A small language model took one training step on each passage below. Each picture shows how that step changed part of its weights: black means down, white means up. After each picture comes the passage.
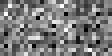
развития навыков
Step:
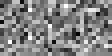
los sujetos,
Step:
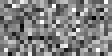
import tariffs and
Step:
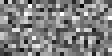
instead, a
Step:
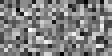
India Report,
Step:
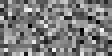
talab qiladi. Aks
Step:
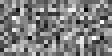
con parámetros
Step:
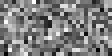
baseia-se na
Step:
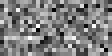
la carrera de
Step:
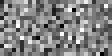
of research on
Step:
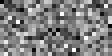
xar xil
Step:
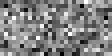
- As três
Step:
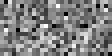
tili, madaniyati va
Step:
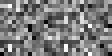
meio de lei
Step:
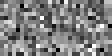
tili" darslarida
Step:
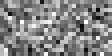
theory investigation
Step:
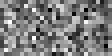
shaxslar tomonidan
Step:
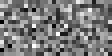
e à análise das
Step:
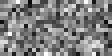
questionários e
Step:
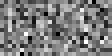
el ambiente
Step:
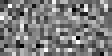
В условиях
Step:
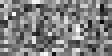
inson omiliga
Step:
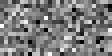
Promover um
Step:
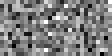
В качестве
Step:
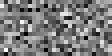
Innovatsiya – bu
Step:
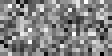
по сравнению
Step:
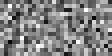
С другой
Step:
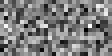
na região durante
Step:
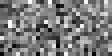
de obtentor
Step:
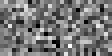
de estágios
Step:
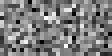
que en todo
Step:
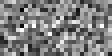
10 % aller
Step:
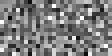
strictes en
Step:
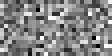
this article, the
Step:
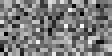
ini berlaku
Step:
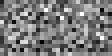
que observa que
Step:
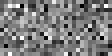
проводится в
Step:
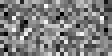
deb e'lon
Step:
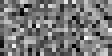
de noutra
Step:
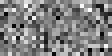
qo'li ishga
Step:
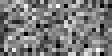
Claros em
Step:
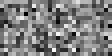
mavjud emas edi.
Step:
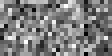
pleno do
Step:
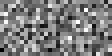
geral poderiam
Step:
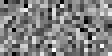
der Witwe
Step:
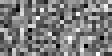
máis alá
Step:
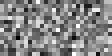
управлінні та
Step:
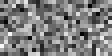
pensada como instrumento
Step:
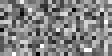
potkanov boli
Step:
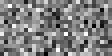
de los bienes más
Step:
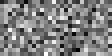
бир идеал
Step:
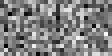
a revisão
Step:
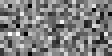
preconiza o
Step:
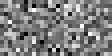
enfoque. Se
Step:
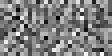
2009). Дослідження
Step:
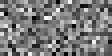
și acțiunile
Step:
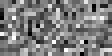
de experiências permite
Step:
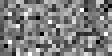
pasti akan
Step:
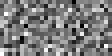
tilni bilganimiz
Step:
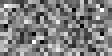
нав синаш
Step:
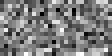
культуры, для
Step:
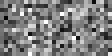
resultaat van
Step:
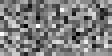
y formativa,
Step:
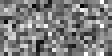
primaire domine
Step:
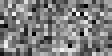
La gente rica
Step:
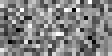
new police in
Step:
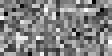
la conservación de
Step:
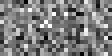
prevalence and
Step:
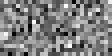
спирається на
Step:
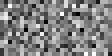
Цель данной
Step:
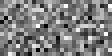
alcanzando los
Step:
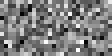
или на холсте
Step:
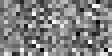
muhim vazifalarni amalga
